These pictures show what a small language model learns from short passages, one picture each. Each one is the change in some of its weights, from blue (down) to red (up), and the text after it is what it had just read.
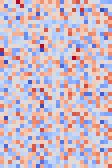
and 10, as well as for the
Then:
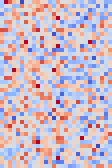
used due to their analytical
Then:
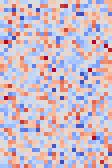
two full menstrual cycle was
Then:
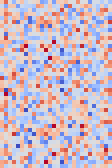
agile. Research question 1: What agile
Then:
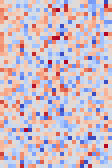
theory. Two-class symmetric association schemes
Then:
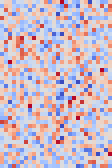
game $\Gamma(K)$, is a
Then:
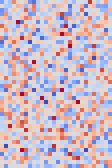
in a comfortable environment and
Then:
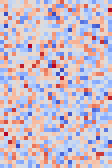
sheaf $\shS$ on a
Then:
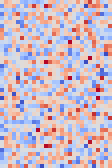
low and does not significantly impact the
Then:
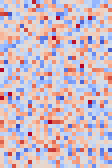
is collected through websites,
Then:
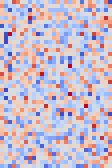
of $\ell_1$ for the
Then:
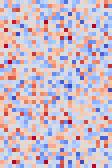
set of indicators for citizenship
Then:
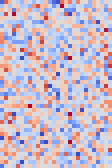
removal of 109 articles were
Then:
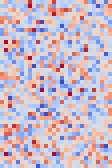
same bound for the old definition.
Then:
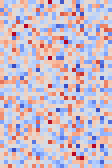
promote healthy, glowing
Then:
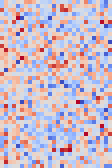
action, social media in one way or
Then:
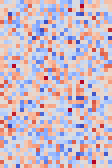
proper forcings such that for all
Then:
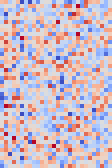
simple Morse functions on the orientable
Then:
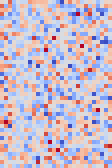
heated. - The beaker
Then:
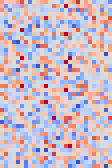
and EU's Open Science practices,
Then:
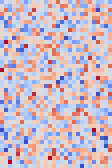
economic return and its multiple uses as
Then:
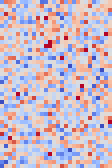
collect primary data. Survey
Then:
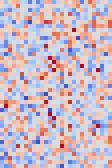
application, and lastly the
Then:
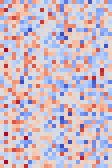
operator on a continuous function on a finite
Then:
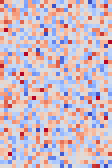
directly. However, Joint-space
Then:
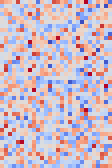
for whom it is undesirable
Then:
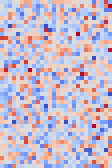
$\Psi : M \rightarrow
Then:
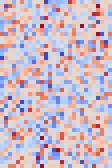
Text stručné
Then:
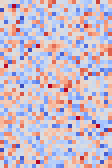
the temperature with a Wick rotated
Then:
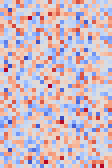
to offer better opportunities to the young,
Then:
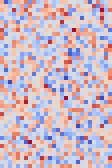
$C^\infty$ and
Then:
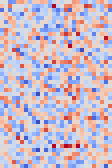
conduct and Open Science principles concerning
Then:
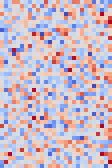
in a cursive style and is
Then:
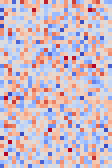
more energetic, speed up
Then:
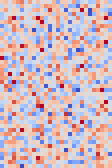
further properties of these spaces, we refer
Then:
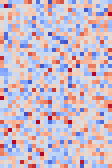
is of height $\omega$ and
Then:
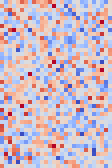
identifiable logs** of access
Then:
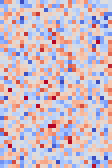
Supply etc. Currently,
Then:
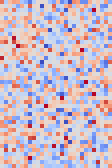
$p$, the onset of
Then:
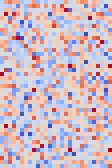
option would you suggest for
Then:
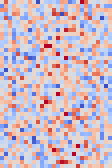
articles and textbooks;
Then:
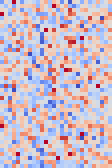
The proof is similar to that of theorem
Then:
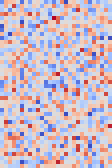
a síntese de
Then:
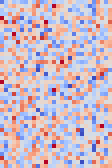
manifested statistically in sufficiently large communities
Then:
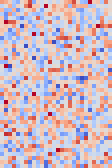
to obain \begin{eqnarray*}
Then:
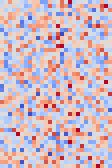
vehicle. Experimental analysis using
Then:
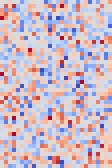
restriction in writing these distinguished monomorphisms
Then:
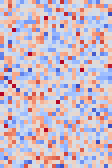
light colored strata of the
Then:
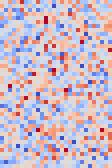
the European Union's Horizon 2020
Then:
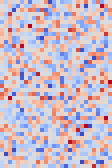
a cost-effective EMG
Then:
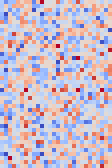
s\\ \hline 18\_large
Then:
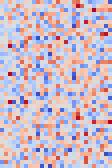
\maketitle \section{Introduction} In
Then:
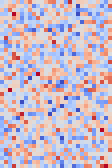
the value 1. To perform a
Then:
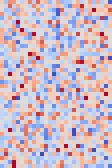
\subsection{Models of hyperbolic
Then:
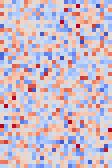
a Lie group (as before) is
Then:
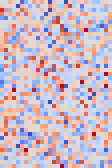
certain families of real cubic fields
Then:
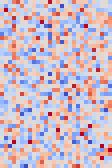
to this commutative diagram and starting with an
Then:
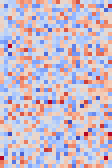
S_\l (A \nabla
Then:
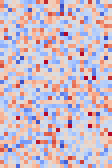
conic and the cubic. The
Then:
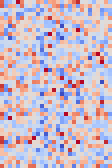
supported truss beam, dimensions
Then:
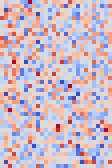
different locations 1.0 m below
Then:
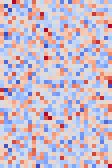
of ACT for the management of
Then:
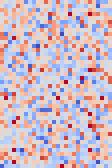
to which. The most famous of
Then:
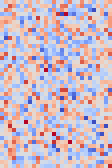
t Speaking Competence
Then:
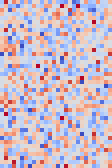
complex (resp. symplectic) geometry of
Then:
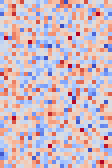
species came into existence. He also
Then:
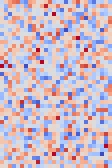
and achieved remission. A control
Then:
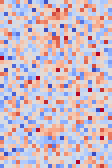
the Newton identities;
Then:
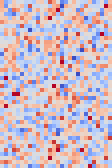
generalized. First, we hope that
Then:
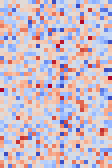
piano, gauging
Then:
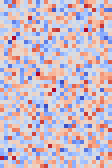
the discs so that the upper sides
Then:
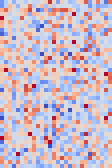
was utilized to estimate the mixture composition for
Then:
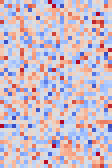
in Vienna. Subjects
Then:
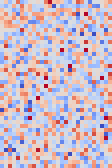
being sent to the Diffusion database.
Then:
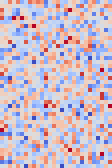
"A Not-So-Brief
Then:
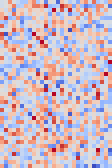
of care industry personnel, the
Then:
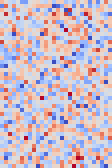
been reported in the literature such as
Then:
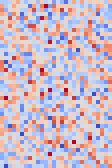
of detection associated with color and
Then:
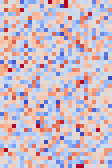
equations on an interval with boundary conditions on
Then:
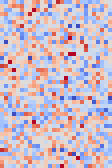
state bank scandal in 2001
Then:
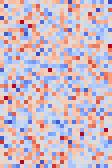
are assets of the institution and they
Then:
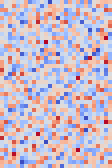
right-angle Fuchsian building.
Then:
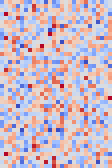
post effects of vaccines they
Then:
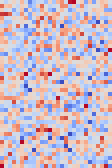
data governance: Collective
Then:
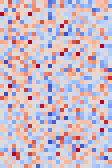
in artisanal fisheries in
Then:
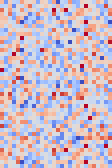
is a unique factorization domain. The
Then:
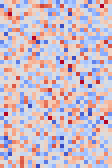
similar evaluation formulas as in
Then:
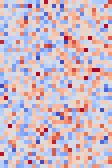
variables becomes apparent. As is
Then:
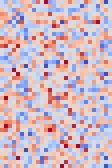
retinal diseases based on medical images.
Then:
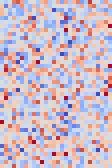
could handle SE of this scale,
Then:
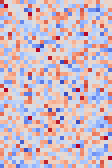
with respect to the ground field. In
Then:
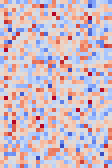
will try to detail below. As mentioned
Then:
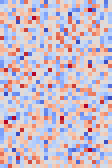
Aminosilane | | Note
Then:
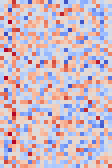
to do in the context of a correct
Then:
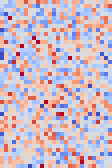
[Stafford \& van
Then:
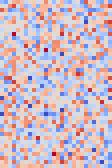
in previous manual therapy studies
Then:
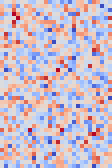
all but finitely many $\theta$,
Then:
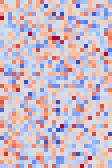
star-product is the unit constant.
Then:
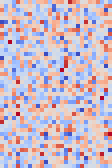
and ambient RF energy
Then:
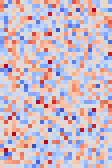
not acyclic and let the collection
